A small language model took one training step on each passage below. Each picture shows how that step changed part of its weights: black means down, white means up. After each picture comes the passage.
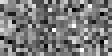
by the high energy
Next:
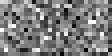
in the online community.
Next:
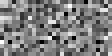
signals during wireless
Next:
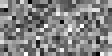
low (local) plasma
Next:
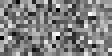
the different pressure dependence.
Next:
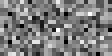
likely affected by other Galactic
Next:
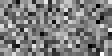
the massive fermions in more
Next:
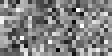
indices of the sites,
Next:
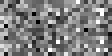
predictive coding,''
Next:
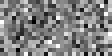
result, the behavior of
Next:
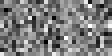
start moving under the action
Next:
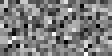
right conversion of a pixel
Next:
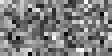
as the case of
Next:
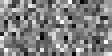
of these datasets and challenges
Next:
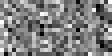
lift out and
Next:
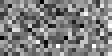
The orbital period is significant
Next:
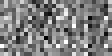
conduction band is localized
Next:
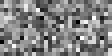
wavefunctions are described to
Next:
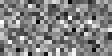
Ren, C.
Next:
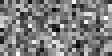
thermoelectric field
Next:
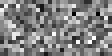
and generic human profile while
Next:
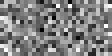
models. We call this
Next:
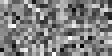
in properties of the
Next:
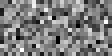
pronounced comb
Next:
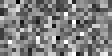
magnetically glassy
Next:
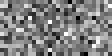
different regions. Using a
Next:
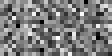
are small and are not
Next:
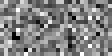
evaluated in terms of the
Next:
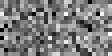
how lepton number
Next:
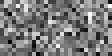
be effectively accelerated and
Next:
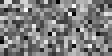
may be employed in
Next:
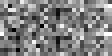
i.e. partially
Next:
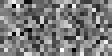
and Technology, Physics
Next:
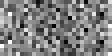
method is not significantly different
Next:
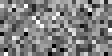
a finite-length correlated
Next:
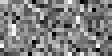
in astrophysical
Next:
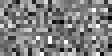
the wave function different from
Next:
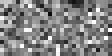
is clear from Eq.
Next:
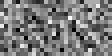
maximization for\\
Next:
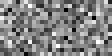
is encoded.
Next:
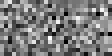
extends far from the
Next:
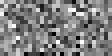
and true data sharing
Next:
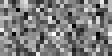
rate and the number of
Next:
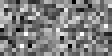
control-flow constructs
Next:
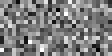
the $z$-component
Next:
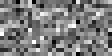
\noindent FIG.
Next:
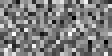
the modes in one of
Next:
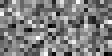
characterized by 155x
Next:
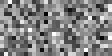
this case, which is
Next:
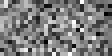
evolution equations in the
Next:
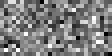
Phone Data to
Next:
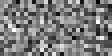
the IEEE Communications
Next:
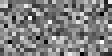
different ways the kinematic
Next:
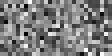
valid one for quantum gauge
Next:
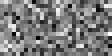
in detail for scalar and
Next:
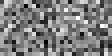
on the bosonic
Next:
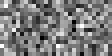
energy, atomic numbers and
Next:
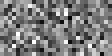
are, respectively:
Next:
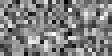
the right side of the
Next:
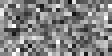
and panel (b)
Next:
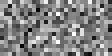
this threshold mimics
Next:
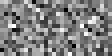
in the context of
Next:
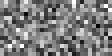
between the barrel and
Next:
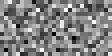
with a half-wave
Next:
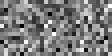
expanded by integrating the
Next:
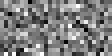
not yet possible to
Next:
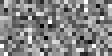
memory which is a
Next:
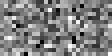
according to their transverse momenta
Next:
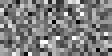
the Tevatron
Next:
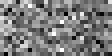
is important for understanding both
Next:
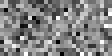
vertical balance is included,
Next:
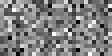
we may allow also for
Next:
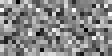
is much shorter
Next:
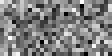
as a Hall current due
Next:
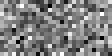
matrix $\r_A
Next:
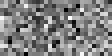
atomic nuclei, that have
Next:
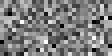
whether our proposed model can
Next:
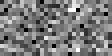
Therefore we evaluate the network
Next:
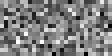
negation of a
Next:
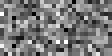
probability approaching one:
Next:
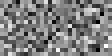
the particle at several typical
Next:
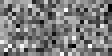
are interested in Lie
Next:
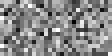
is, the agent
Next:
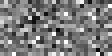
stable law with characteristic function
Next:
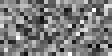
tree $\CT$ with
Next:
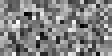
(AF) phase and
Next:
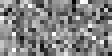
is no path between any
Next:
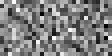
task and assesses possible
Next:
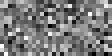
errors. The fixes
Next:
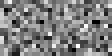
cancels exactly between
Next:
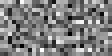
that the dynamical effects of
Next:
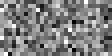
and C.~P.
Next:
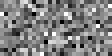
a function of the fraction
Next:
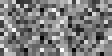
question types and domains,
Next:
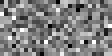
edge vectors defined on the
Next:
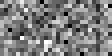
Thus, total pressures
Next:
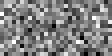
bucket slot
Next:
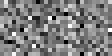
variation in the ion species
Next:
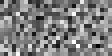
collider setup
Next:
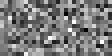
above into Bayesian stochastic models
